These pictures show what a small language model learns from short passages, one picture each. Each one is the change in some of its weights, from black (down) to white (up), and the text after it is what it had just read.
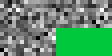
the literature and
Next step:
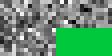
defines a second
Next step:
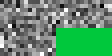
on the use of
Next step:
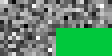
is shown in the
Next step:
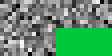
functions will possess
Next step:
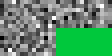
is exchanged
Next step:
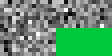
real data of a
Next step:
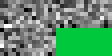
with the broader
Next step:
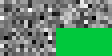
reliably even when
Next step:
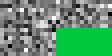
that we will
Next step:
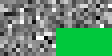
required to integrate
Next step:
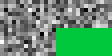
few millions of
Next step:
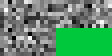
Public sector
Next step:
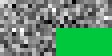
but also act as
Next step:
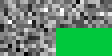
empowerment is
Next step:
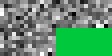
of the mean value
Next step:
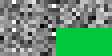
causas não
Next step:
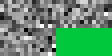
D steel.
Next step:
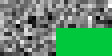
interaction strength between the
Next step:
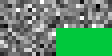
effective equations of motion
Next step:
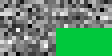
force regarding the environment
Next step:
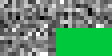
results are similar to
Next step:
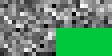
getting appropriate equations
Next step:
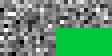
связи с
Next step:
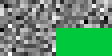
of linewidth on
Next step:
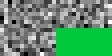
propose objective quality assessment
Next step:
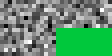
using 3D
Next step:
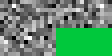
is the motivation
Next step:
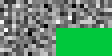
were examined
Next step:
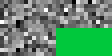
vitamin E and vitamin
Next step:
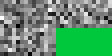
current source, where
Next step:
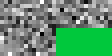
central point of the
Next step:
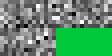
to be within
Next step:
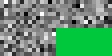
education process//
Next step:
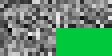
systems run by a
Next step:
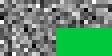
nanoparticle size
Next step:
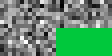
published for the
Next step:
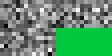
measures to support the
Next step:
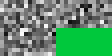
method for automatic
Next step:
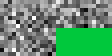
last stage resonator
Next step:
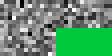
the listener can
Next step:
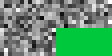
environment with a mean
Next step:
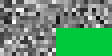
a definition of what
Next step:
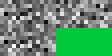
menor sea la
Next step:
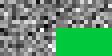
e, com o
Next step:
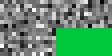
high performance of the
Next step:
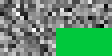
o livro
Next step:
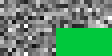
that environmentally
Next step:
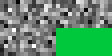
V}$ and
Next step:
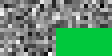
of Pharmacy
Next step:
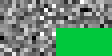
biggest challenges
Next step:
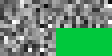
para promover la
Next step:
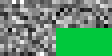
show up as a
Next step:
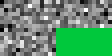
talab etadi.
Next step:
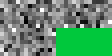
General Management
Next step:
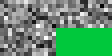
Correlation matrix
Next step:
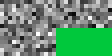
scalar value is evaluated
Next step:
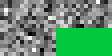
de control. El
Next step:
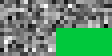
is the area
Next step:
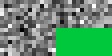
of a scientific basis
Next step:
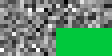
the internet to
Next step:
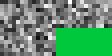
only on the fields
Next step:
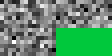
Asthma is
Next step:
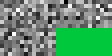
modest computing
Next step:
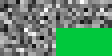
Hazards and
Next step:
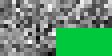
only discuss volume transport
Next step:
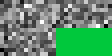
understand the dynamics and
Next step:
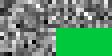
displays its most
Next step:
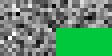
an initially static
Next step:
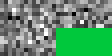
to perform silly
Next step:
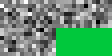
LNV process
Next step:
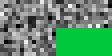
between the spectral relaxation
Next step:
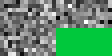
and design tool development
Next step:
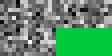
and at all
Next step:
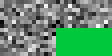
equation, the parameter
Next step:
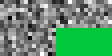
is a strong
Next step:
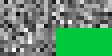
2r \cdot
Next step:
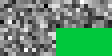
We will use the
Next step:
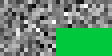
etish shakllarini
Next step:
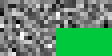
with motility
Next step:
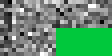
a few TeV
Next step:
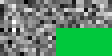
and total contribution.
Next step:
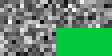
the burst within
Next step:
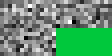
decimal point
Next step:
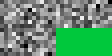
encryption of the
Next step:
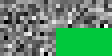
"alignment along
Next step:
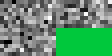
coding applications
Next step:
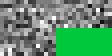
that networks like
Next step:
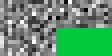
total number of
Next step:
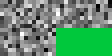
particular type of information
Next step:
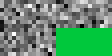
equation describing the
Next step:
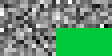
of high protein
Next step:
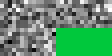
the equivalence also
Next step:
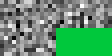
Autor die
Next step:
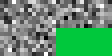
is a need for
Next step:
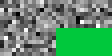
altered in such
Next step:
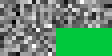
the fits;
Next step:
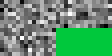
adequada para
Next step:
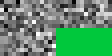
and due to
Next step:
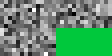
effects model and proposed
